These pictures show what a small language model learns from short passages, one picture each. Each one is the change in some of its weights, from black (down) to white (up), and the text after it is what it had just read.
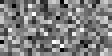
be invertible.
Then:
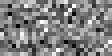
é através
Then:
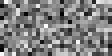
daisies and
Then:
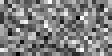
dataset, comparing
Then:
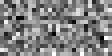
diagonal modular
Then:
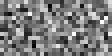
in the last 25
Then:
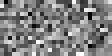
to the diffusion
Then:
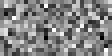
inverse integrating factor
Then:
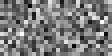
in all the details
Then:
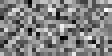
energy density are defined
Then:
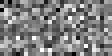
\in M$ then
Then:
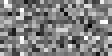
per avançar
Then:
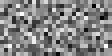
la presencia de un
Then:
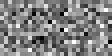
called \underline{{\bf
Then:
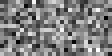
the case of subalgebra
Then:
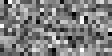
absolute convergence
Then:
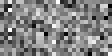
di tempat
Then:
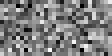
the movement of
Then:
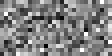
impulsive solution.
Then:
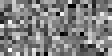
manifold; \medskip
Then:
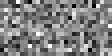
por falta o
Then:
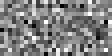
la Mancha;
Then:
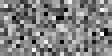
provided that every
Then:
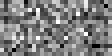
this paper to obtain new
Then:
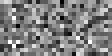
paaralan ay
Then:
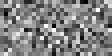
Finding such
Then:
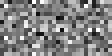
simplicial objects.
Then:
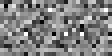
etishlari uchun
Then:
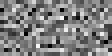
$\mu$, there exists
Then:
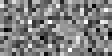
o'sishi har
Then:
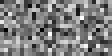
0$ be the
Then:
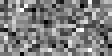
the concern of
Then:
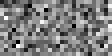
deve lhe
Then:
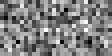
have partially
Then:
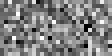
perturbation des
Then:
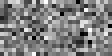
supported by the
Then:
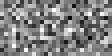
tarkibida 5
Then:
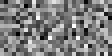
the leading coefficient
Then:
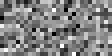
constraint is on
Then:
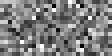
что типы
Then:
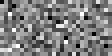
We have to prove that
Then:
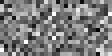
de experiência em
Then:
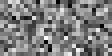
силы и
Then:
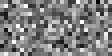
be decomposed into the
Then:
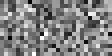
a foliation defined
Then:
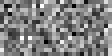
que reúne as
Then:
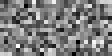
the singular expansion of
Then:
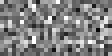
and India:
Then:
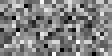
была выше
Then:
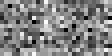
critical point of the
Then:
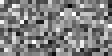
jobb adat
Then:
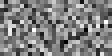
that if $d$
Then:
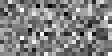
PACC, que
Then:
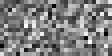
solution of Ito equation
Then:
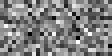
respect to contravariant and
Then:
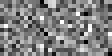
form $f$) which
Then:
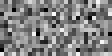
da realidade local.
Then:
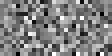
ingezet van
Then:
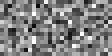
en la cultura
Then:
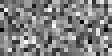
la EPOC
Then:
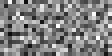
produit n'est
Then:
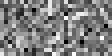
pada nilai
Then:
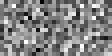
Cerezo del
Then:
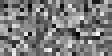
kao i
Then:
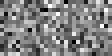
trigger the
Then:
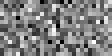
for Women was
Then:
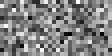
To enhance
